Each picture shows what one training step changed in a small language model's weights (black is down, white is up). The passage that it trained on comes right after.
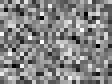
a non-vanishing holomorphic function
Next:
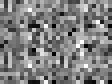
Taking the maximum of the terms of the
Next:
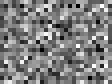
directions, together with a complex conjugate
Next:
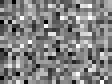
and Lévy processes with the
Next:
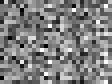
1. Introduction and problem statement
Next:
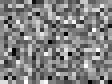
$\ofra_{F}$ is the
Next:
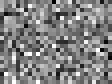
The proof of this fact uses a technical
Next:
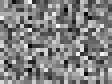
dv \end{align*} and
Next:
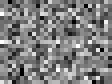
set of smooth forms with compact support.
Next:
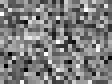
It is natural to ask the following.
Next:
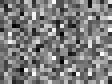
first integral nor are linear pull-back
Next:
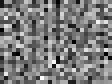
median and quartiles over
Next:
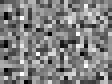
Lemma \ref{Lemma1}, the
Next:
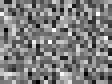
smallest value of the first coordinate:
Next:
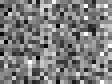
omit identified features with coefficients whose absolute values
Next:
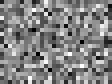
$N$ is an irreducible
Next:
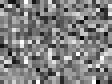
such that every $S \in
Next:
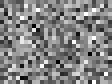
of \eqref{a7} are
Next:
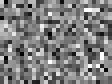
$ with the absolute value matrix ${\rm
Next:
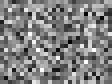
{\bf Theorem A*} is proved for
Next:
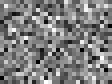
If the dimension $m$ is
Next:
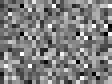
parameters to be estimated for each particular shape
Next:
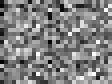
sans le param\`etre
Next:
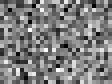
intersection \begin{align}
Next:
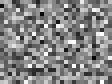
$\delta$-tubes which can
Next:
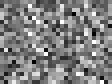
We have the following: (1)
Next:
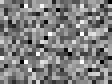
simpler than it might be otherwise.
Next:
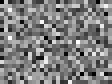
B$ for $h\in
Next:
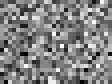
For $d>1$, this bound
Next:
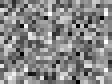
variables may attain one of
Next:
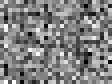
exactly four\/} 4-simplices
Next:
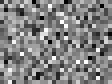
a linear transformation $Df :
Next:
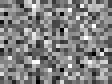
we shall follow the one proposed by
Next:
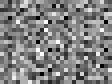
\xrightarrow{~\alpha_{d -
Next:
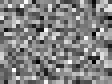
a $\delta>0$ such that
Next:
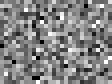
is some continuous function, which zeroes
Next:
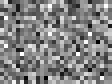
constructible topology} which is compact
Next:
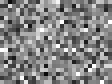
variables with parameter $\lambda>0$.
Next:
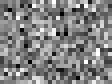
peut ais{\'e}ment
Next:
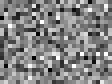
a $2$-channels tensor
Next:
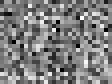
Digression: The non-abelian
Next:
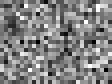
block $b$ are thus equal to
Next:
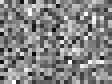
there is a subobject of
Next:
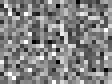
% codimension-$b$ submanifold % of
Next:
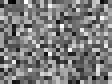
that score-based generative models and
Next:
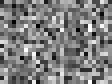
articulated rods. These
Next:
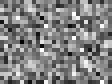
single parameter and the data are from
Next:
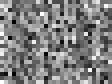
the propagation of Langmuir
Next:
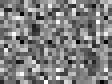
those of a mean zero Gaussian field with
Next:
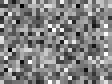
resorted to approximation or developed algorithms
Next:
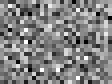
constant $\gamma >0$, so that
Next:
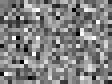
are completed entirely independently, without
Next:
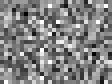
minimal submanifolds in the unit sphere.
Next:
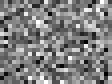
Let $P$ be a prime divisor
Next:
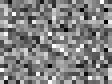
\left[\rho_\lambda -
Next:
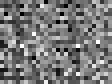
Preliminary investigations reveal
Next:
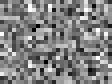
the (untwisted) affine
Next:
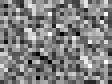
the corresponding one obtained by using the proposed
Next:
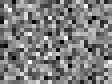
Categories}, volume~63 of
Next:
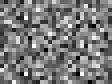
equation of Lemma 4.3: $$
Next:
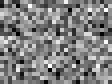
ensuring (16). To see
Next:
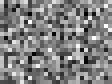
term in the right-hand side of
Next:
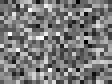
$\frac{\partial z}{\partial
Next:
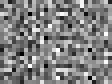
minimum odd components. To ensure that
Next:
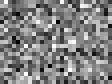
. \] In the same manner we define
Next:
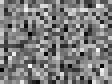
it is well-known that the largest
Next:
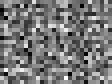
projections. \vspace{.1in}
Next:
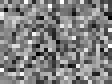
a non-dynamical invariant. More
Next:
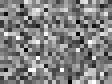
we ignore the integrand for
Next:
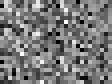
} % \MRhref is called by
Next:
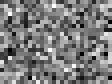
number, Catalan number,
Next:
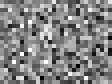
in the matrix representation $Q$ is
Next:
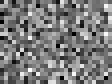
In his article, Boltzmann
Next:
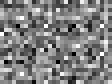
and interferes with the
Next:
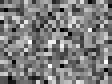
be a closed point, and
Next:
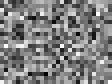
of decay of energy on higher frequencies
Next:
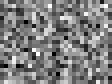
they form a lattice basis of $\lin
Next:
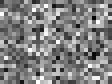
$6$ can actually occur. In
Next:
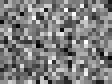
one column, has exact rows. Its
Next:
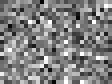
subspace $S$ of $\HH$
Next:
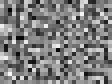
\end{align*} where
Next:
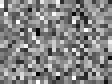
\bfr \mu(z)
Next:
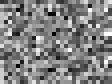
polynomial on $\CC^2$ belong
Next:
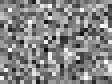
$(1-F)$ is regularly
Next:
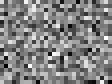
we merge the last vertex
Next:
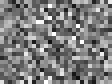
quasi-definite where $\bf v$
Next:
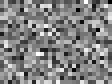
\Gamma$ is topologically
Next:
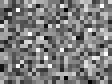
As $\zeta\rightarrow 1$, the
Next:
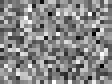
$\mathcal{N}_0$ admits
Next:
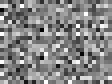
H\times V_I$ and
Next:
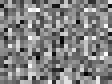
are only two vertices of the
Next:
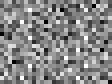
is unramified at all primes
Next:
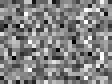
and let $A_0$ be
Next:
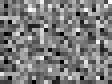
the influence of the controller parameter
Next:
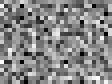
The basic idea boils down to
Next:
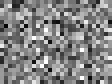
$k$ on $p$ and
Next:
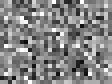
that conditioning on this partial
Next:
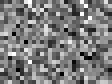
Recall that an irreducible character $\rho$
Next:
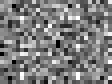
has been improved several times, in particular
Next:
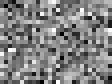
get as solution of the system
